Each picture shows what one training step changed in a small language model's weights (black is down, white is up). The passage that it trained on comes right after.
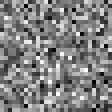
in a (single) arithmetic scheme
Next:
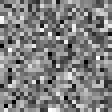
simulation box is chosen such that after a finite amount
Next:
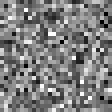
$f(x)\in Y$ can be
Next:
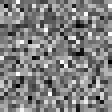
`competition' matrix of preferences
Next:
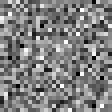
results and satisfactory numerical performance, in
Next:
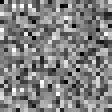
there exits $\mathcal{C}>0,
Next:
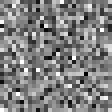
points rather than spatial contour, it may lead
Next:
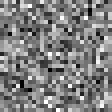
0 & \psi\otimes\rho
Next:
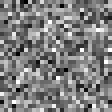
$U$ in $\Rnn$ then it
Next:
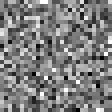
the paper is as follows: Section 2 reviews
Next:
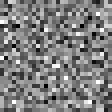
As noted above, the difficulty is that
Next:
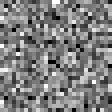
related through the interpretation of $M$ as
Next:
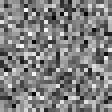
$A$-modules, and prove that the
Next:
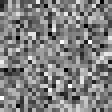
\cite{Ley} for a
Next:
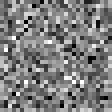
algorithm applied to the optimization problems MP1
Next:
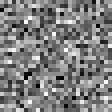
right and left}. See Figure 7 for abstract
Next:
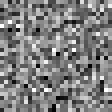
order valuations along the branches $R$
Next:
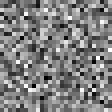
randomized sums. Probab. Theory
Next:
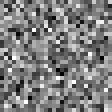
to zero as $n$ goes to infinity.
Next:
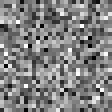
last resetting before the epoch $t$.
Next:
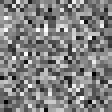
to predict the properties of materials and to
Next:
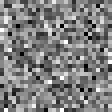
where we indicate with $\widetilde{u} =
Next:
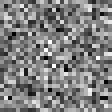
for every $(x,y) \in
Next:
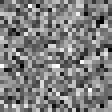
b\in \mathbb{Z}_n \}
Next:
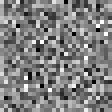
use $\zeta^\prime$, an independent copy
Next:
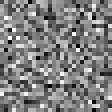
to a discrete uniform random variable $X$. The
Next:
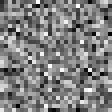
\cite{Se}, Chap.
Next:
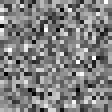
exactly three critical values. Then we can represent
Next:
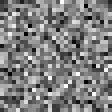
\end{equation} where $\kappa \approx
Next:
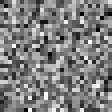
Society by Arthur Cayley in
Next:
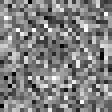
to (\ref{E-L}), we conclude
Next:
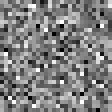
$[-\sigma,\sigma]$ if it is
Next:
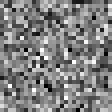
of signs. \section{The case
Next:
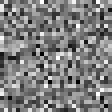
left action \eqref{action} of
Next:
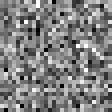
y_2)$ respectively. It readily follows
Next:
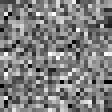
equilibria are unstable in the range
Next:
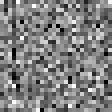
area in the context of the following basic but representative
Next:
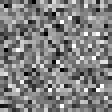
on $\P^1_K$ such that
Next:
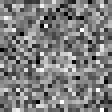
with positive coordinates. In fact, according to
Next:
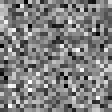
curve $C$ is bounded by $\deg C
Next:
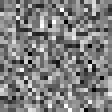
\phi,0), c \mapsto
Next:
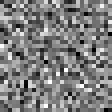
under the null and alternative of our estimate of the
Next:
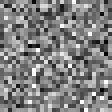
of key equation (where the goodness of the
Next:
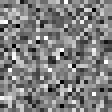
Given $\Delta$ and $n$, let $$
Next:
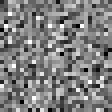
Lipscomb, Turner,
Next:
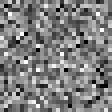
us show implication $(\Rightarrow)$. It is easy
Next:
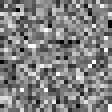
\begin{thm} Let $G$ be
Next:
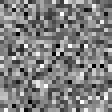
the group $U(H)$ of all unitary
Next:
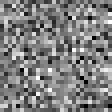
all 2-cells and 3-cells
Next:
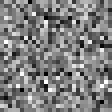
to $P\partial G$? Consider the
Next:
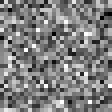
by a Hoppe tree. In particular for
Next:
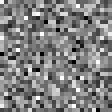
order $\sqrt{(k/n)\times
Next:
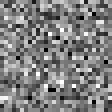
of the possible world $y$ to
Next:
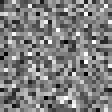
\in \mathcal C(G)^+$
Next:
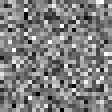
$F_A(p)$, as an operator
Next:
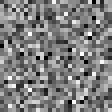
the last column of $A$ is the same
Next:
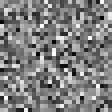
Theorem \INFthm\ and Corollary
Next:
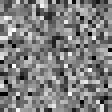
that a subset of $P(\goth
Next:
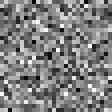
a nonlinear, typically sigmoidal,
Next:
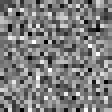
for better node-based HPC performance} %
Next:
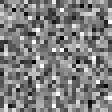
the norm $\left|\cdot\right|$. We
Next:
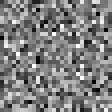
network can be established between the drones,
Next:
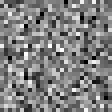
seemingly %ad-hoc definitions.
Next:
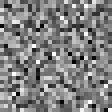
whole prime spectrum. For example, the function which
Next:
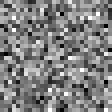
``local minima'' refers to the
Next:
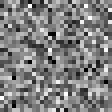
\IC$ for each $i\in
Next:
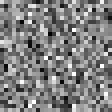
and closed parts: $O\inc X$
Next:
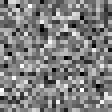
in this section. Denote \begin{align}
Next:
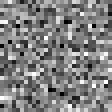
Let $F$ be a finite set of automorphisms
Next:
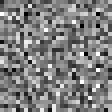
\ \forall \, \alpha \, \subseteq \,
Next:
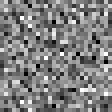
$\End_s (p^*E \otimes
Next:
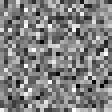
$\e\ne 0$, the sets
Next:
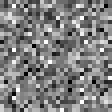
company $i$ in year
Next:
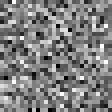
Stochastic Description} Let us give
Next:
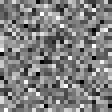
finite element formulation for the free vibration studies
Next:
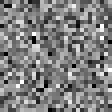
4). Graphs with two asymmetric faces
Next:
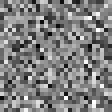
is to point out that twins may play a
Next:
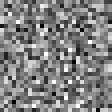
result which holds in analytic Zariski
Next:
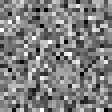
exist an $m \times r$ matrix
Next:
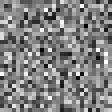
$n$. \begin{eqnarray}
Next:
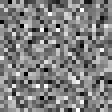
P-space $X$ of cardinality
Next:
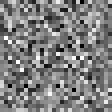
is a contradiction. Hence, the surface
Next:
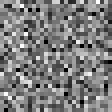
contain a preimage of~$\infty$). Thus the
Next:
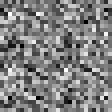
що при
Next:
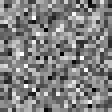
if $B$ is real rank zero, does
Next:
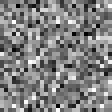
preferred. In order to evaluate the three
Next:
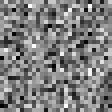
,\nu )}=$ the unique minimal $f
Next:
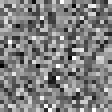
are relatively uninteresting, but these
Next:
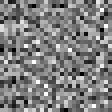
Crac. Stud. Math.},
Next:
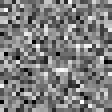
This suggests to view $Q$ as an object
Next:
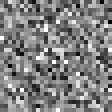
is still in effect, therefore we need to extend
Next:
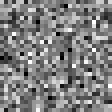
colours, where $\Delta(G)$ and
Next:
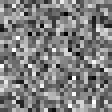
all its vertices in the integer lattice; we therefore
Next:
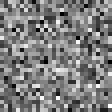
is called distance function in $S^3$
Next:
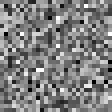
an increasing sequence of residually finite dimensional
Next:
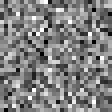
space that is isomorphic to the open nine
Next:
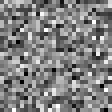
tensor $\Sc$ hidden inside
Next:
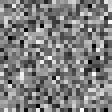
all wave vectors of the same two-dimensional subspace
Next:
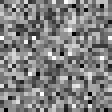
the degree function is the usual polynomial degree. Let
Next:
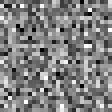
solved, where the initial values are set to
